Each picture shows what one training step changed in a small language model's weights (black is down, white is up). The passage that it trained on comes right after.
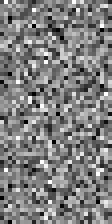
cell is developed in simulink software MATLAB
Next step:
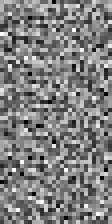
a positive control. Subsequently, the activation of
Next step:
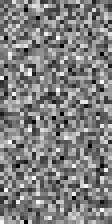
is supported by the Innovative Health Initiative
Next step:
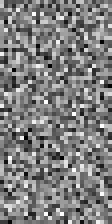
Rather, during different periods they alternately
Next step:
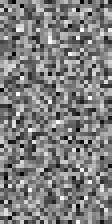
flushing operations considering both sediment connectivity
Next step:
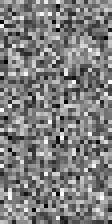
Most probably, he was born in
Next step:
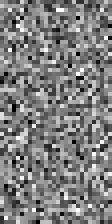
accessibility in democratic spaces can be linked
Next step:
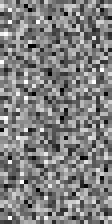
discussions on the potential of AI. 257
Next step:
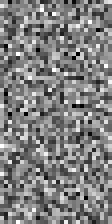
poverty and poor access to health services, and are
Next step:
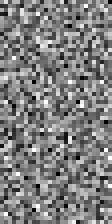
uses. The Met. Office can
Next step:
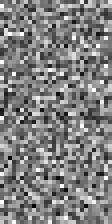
direct impact on competencies. Since socioemotional
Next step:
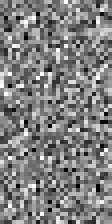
60–80% of the cost is associated with
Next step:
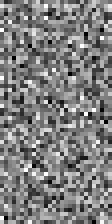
of growth generated by foreign capital at the time of
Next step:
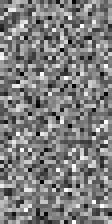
emissions from the pellet making process, emissions
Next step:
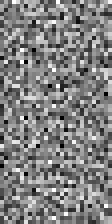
treatment protocols, patient populations, and outcome measures.
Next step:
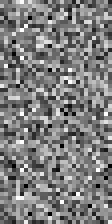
age, sex, and the number of
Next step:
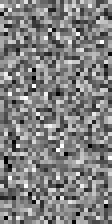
Infrastructures, a dislike for the
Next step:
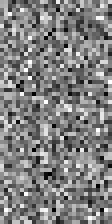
sucker rod pumps, oil.
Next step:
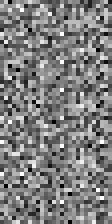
accomplish the task’s main goal and the
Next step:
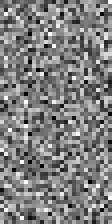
calorific value measurement helps to better understand the
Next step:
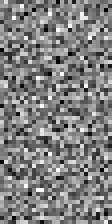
such as attending practitioner conferences,
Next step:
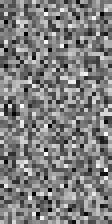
relative scale values used in the measurement of technology risk
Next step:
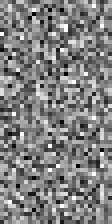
approximately 2 tons of organic waste. Fig 8
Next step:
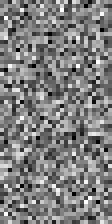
enter some brief descriptive text (e.g.
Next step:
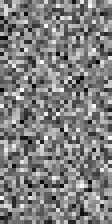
daily exchange rates of the pre-intervention period
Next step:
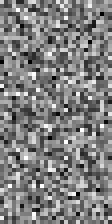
water except for 11% which have inadequate.
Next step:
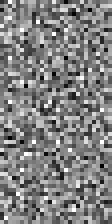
spinal surgery. This study aimed to
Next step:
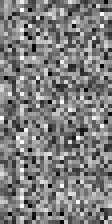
findings indicate a significant variation in the extent of
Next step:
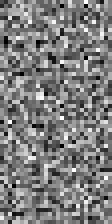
individually or non-printed via
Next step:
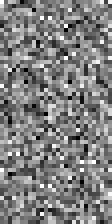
Russian and Eastern European,
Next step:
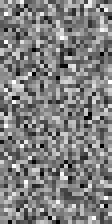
showed to be promising indicator of immune gene expression differences
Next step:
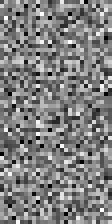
questions, students tend to guess easily rather than
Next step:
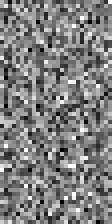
falling in at PSCA and from there
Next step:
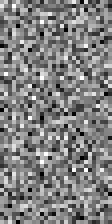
asked to assess several hand-picked patterns
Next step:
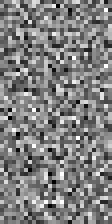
in the convergence check. This numerical detail
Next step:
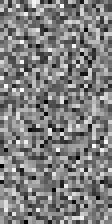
to satisfy their communication needs. The development of
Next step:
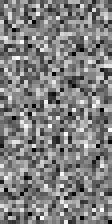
on below-ground plant–microbe
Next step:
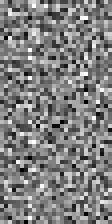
to the two spatial extent fractional cover
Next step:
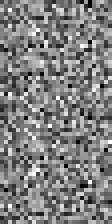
the use of probability concepts in teaching mathematics can
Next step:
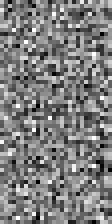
as candidate tags for neighboring tags.
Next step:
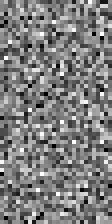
the city prior to the field testing. An
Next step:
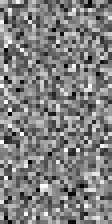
one square of side length n for every n in
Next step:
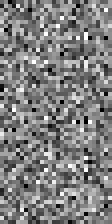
of pronotum and elytral
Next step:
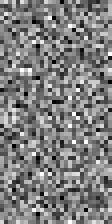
Swedberg, as well as works by
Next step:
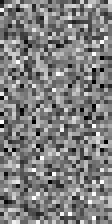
make the developing process easier. The programming language
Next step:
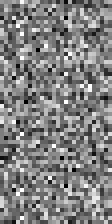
short duration of sleep and increased risk of hypertension
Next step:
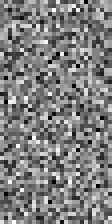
hepatic dysfunction, in the absence
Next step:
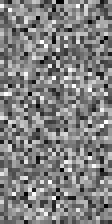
are systematically collected, well documented, securely
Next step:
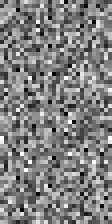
suggests that the Brody effect does not
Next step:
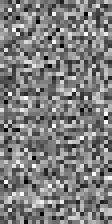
AUVs can be developed by adapting
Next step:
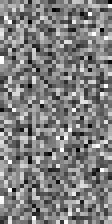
vision of the evolution of higher education in the next
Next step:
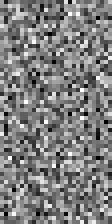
resource Curie at CEA, France (see
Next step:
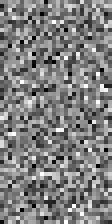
Miroslaw Caw, J.
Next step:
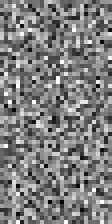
accepted by 52.4% of the respondents
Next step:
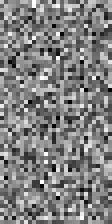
of reproductive age group. [1] The
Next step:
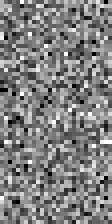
reveal the different adsorption geometries and
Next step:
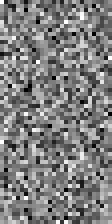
sites of town Harda in different
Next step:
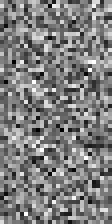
in the context of increasing research interests in the
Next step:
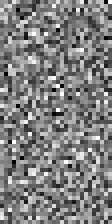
to observing physical, biogeochemical,
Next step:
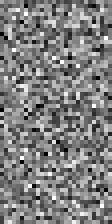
fields were acquired from Capital Market Board,
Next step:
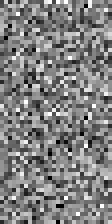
analysis since they may result in misleading
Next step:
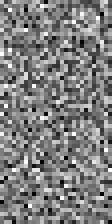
parameters. One of them is the radius of
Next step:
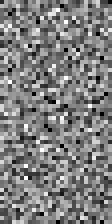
or so. With CNG prices becoming comparable
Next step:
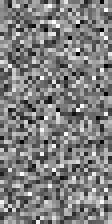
but a fact.*” (Naroden
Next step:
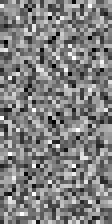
explained in the Nature article with a discussion on
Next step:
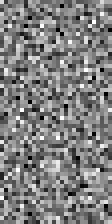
cross speed of 5 mm/min was used with
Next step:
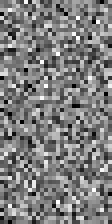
electricity, and very frequently make acceptable generators.
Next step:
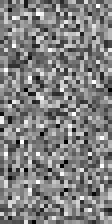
published reports, journal articles, and web
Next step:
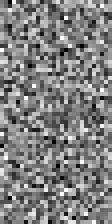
exposed to high temperature. At high temperature
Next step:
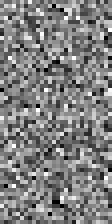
accepted articles: Medline (Ovid),
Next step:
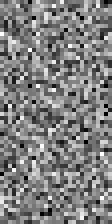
there is a general agreement on the following broad definition
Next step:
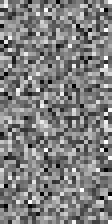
employ various CE designs, such as
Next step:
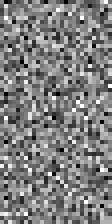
definition of functional and non-functional requirements
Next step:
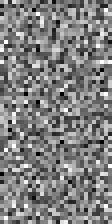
X is a r.v. defined on R
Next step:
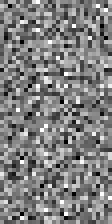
inflammation. Inflammatory cytokines could lead to
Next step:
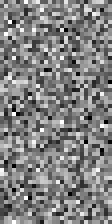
intents of this panel which is to offer opportunities
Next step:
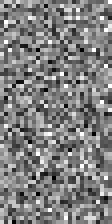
cell culture. Keywords: honeycomb
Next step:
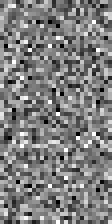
diameter of bulb (cm), bulb yield
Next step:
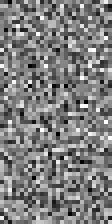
etc. These will be either maintained by parent
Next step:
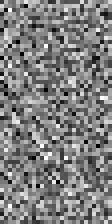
set of implementation mechanisms, which ultimately means
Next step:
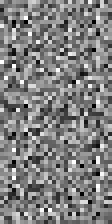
X with vertices not in X . The
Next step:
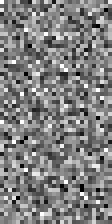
of people registered. Then we skipped two
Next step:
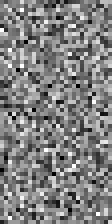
review of the relevant literature, we will analyze how
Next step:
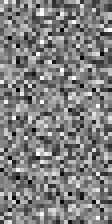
concepts and solving semantic conflicts to
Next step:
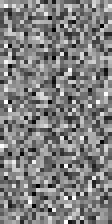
teachers' conceptual understanding, and targeted professional preparation and
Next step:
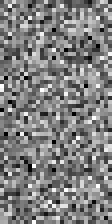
which is a molecular marker identical in all
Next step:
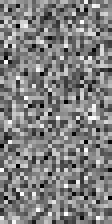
first years after planting. The early selection of
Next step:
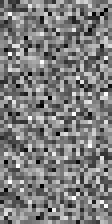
the strongly interacting matter and its phase transition is
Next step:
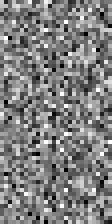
ma'no yuklab,
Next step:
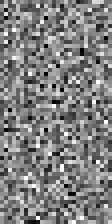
using PNI-NPNs, and
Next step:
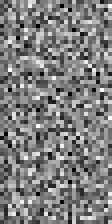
the University of Cologne, and at
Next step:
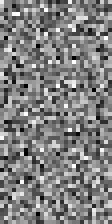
include the ability to benchmark against other media systems
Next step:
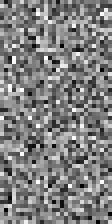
conducted at a tertiary hospital to determine the
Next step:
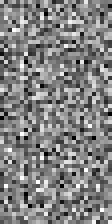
across most included studies, of four trials, two
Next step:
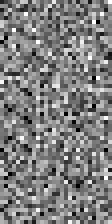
beam on the nanostructures produced.
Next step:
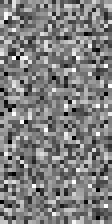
sound pair $(\mathbf{x}_a,
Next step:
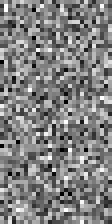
females [13] but up to our knowledge and
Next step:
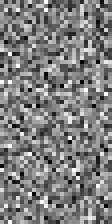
LHCb Upgrade II —
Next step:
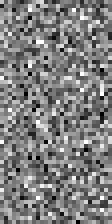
Centre is a patch of red earth where the
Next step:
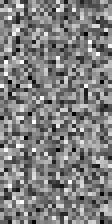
Of Signal alarm, when
